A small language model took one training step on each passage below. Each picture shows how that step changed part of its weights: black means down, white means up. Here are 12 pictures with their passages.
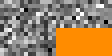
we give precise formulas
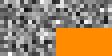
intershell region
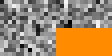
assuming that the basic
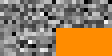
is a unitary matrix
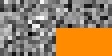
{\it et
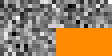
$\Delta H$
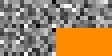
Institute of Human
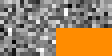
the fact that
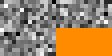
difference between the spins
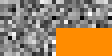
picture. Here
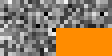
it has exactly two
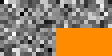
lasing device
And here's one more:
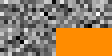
is related to an
